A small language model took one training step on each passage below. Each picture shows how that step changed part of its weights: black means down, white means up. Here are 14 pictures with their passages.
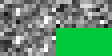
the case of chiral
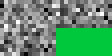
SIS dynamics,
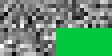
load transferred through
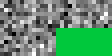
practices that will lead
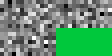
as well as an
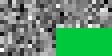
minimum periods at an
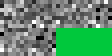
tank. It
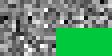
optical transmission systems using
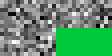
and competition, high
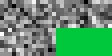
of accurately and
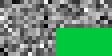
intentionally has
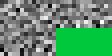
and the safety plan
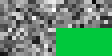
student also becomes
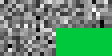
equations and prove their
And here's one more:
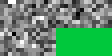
transactions faster than
